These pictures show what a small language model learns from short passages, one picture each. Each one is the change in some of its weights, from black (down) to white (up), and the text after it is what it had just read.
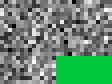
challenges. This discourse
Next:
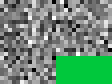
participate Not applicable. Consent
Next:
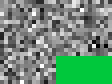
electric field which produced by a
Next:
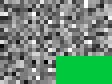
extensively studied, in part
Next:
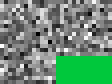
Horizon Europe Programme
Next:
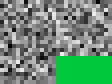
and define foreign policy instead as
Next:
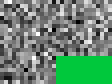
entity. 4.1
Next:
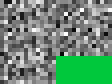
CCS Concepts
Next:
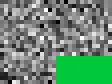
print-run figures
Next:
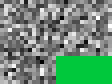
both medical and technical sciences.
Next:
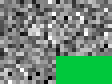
or prevent unwanted
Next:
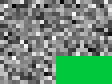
years, 5 patients between
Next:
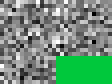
and ascertaining the required
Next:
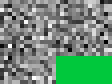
processing minerals and agricultural
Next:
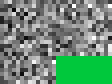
March. Available
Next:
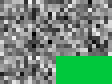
the aviation industry
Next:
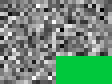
is extended to my mother,
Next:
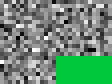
patients with chronic hepatitis C
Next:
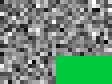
g) for 15 min,
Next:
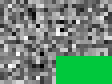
Ticket sales revenue
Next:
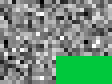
second phase of this project and
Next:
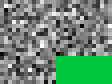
terms of LV recovery
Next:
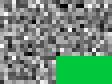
other similar title or
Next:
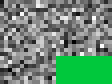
McGowan S,
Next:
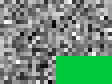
occasionally used to
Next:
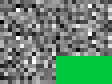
methods. In vision-based
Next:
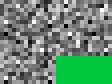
technologies to ensure the development and
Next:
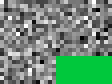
infovis) seeks
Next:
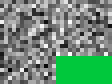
parameters, basing on the
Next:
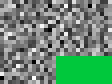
decision-making and management is
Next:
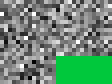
conducted and analysed during the current
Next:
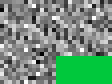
our analytical tool using our six
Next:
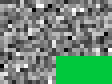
at CIM CIM
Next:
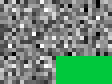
The research methods included:
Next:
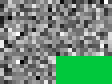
of [22], who observed
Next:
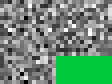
of risks. At the same
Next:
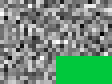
the two groups of respondents
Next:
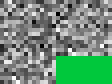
of crafts made on
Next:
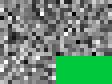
Oil and grease
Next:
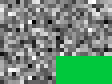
POFRAS mean score
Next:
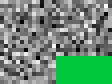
been lowered. Of
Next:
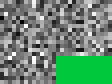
properties. These properties depend on
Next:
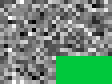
tissue (during elective
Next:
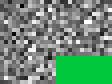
financing tools and supplementary
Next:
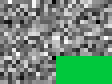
of new knowledge. 2.
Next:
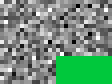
Its become easy for the customer
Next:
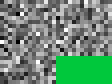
the solvent used, temperature,
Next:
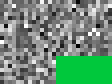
task cannot be preempted
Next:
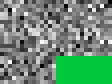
ground is the background that supports
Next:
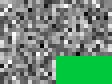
is a framework for that
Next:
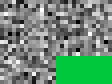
problem solving tasks,
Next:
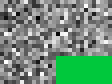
of Alternative Methods
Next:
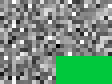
examined the determinants of the
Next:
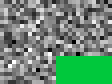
total carbon stock, growing
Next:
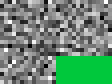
clinically silent compared with
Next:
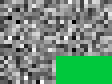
the role of animals in the
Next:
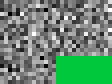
items, and attributes,
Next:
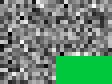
In the control group, the
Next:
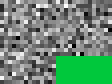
cobalt production has decreased
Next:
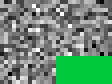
distilled water at
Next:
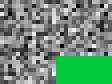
To overcome these problems, it
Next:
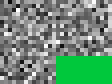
of traditional machine-learning
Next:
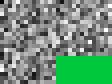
catalyst in the case of
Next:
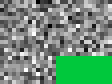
percentage of downloads from
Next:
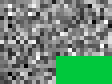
of SBM. The protein efficiency
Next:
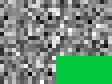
in communication between leaders and other
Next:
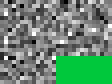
GPx and reduced
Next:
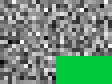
distributed into two sections, first
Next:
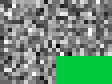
an initial insight into precisely
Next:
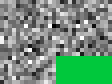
respective standard error of graphite
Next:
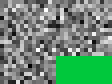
Performance: The Role of
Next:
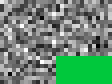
machine were optimized in a
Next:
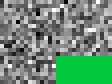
different territories of the studies
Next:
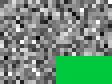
for the home and using English
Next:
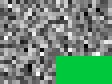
/y The database is from
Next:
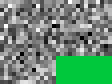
Although these may be the most
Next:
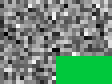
in good agreement with measurements and
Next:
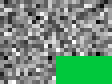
of people that braves exploring
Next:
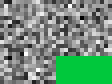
educational environment, providing guidance for
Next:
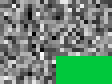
seed cotyledons
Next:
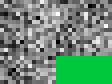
Union Institute of Governance
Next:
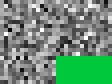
Collect expressions of interest
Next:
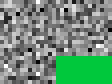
We can conclude that this
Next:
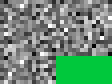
OF COMPOSITE
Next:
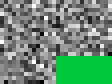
(VISTA) technique
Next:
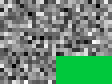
etic approach has been
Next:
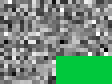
release. The margin of
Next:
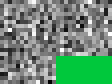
up rate periods. Also,
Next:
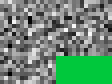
as wood from forests.
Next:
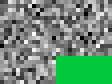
third best and most popular activity
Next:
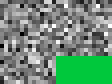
or obese than working
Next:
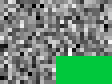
to be reported in the
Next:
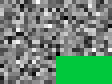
stop shops’).
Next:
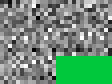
in Table 3. What information
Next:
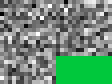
degradation of groundwater quality through
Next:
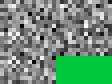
scale as a whole suggests that
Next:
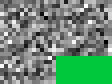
and business; implementation of various
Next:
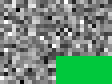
regarding oral history in modern
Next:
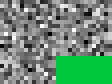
adaptation D2D system can
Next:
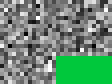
critical components under this act which
